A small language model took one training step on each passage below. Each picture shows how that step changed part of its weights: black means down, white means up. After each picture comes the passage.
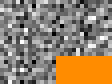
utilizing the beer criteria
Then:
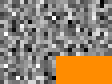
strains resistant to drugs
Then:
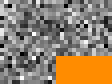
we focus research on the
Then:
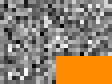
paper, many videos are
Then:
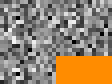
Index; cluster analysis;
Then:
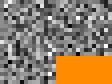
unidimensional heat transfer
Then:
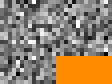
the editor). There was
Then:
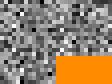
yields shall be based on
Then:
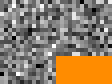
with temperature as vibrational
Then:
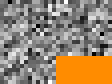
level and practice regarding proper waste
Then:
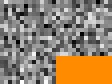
individual particles bond together and
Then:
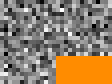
in fig.2. The
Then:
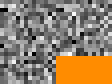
this event and this document are
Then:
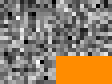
variance, with an impressive
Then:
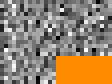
Square F Sig.
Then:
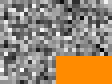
relativity theory, mathematics
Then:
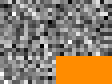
high extent made use of communication
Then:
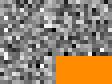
of political stability which can manifest
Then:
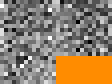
structure of HbA is
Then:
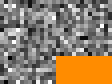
flask in a very simple
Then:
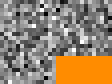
filtrate, however,
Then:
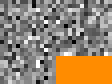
weak signals, monitoring and
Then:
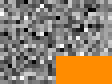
a larger response of the
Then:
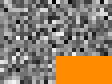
made high financing costs and
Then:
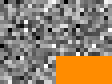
to a *clo*
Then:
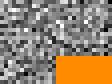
reserve fund objects are carried
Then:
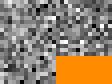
in upgraded sample.
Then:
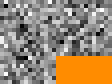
feature of these ideas is
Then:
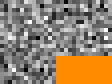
maximum/minimum point
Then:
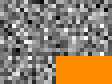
not ends in themselves but
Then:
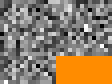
The heavy metal concentration of the
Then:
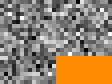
your own feeds means that
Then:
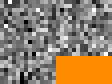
good breath control in reading
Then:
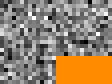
O : Writing -
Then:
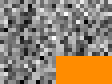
operations. References 1.
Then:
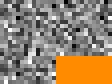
period}}$ Independent
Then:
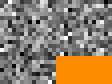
life with six domains RMSEA
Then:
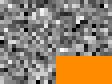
batteries. Different
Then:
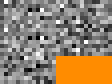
otherwise complete political independence from
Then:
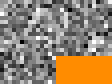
concerns related to: device
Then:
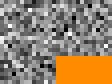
and in vivo settings.
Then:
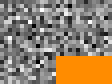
accepted by every tourist both
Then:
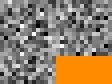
three composers. The
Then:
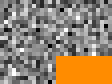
Xist transcription (Figure
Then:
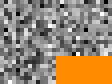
and analgesic requirements in
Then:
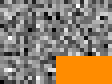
mapped out into three main
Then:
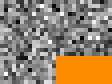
effects of disasters
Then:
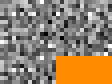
volume fraction was modeled with
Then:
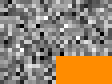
and alternative models as well.
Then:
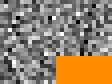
1**, is given in
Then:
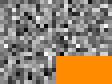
of fiber composites since such damage
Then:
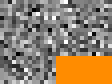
a “patient safety
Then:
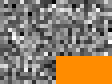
existing cellular infrastructures in
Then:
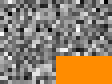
status to Ladakh by
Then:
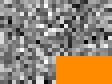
has been established that introduction of
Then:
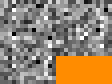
[1]. According to the
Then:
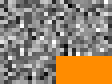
Uzbekistan are located close to
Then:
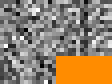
incomes of the population in
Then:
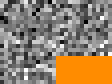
8. Under *section
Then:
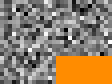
the field programmable
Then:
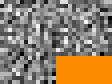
considering examples already existing in other
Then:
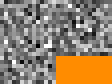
in the corpus the
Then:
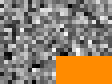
emotion toward a certain
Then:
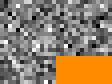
time in each diel
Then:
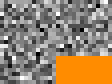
understanding of the material.
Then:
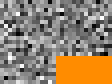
behavior of poor soil I.
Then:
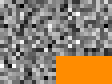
be situated at the
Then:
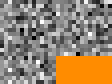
In particular, we analyzed
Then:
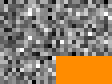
“hands on” experiences
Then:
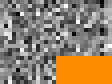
chlorhexidine. Although
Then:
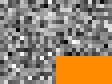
essential for global food security.
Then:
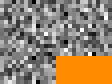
based components and their integration under
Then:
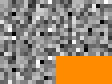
stress, coping strategies, university
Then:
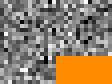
Fish Nickel (%)
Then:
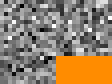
for the symmetric angle
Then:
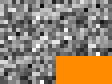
complexity level, organisational
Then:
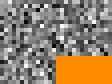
number of respondents do not support
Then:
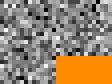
Upon examining the
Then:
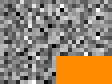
cognitive development. That’s
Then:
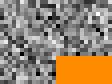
data devices. A common data
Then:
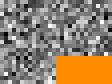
and security of supply at
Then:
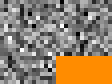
6 Low-beta
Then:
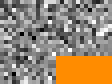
for the time of execution being
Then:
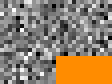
to narrower photon diffusion profiles
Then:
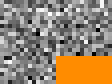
related field. Here is the
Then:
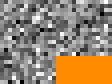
functionalities for whole nodes or
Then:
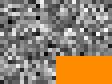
above table showed the means and
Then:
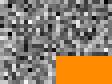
the focus of research from the
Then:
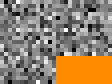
a specific communication program, choose
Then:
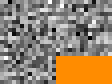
Conventional treatment options involve
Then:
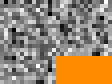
urban mobility by providing sustainable,
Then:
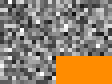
and culture to support innovation.
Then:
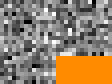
actions and the needs of a
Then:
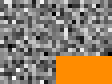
complication rate influenced by duration
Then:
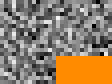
the plate. The optimal
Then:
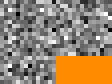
Even death threats and religious
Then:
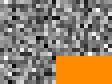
this paper as links
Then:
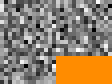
distribution grids. Figure 1
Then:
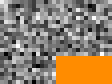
evaluate in a long-term
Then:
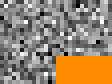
grams of wet soil
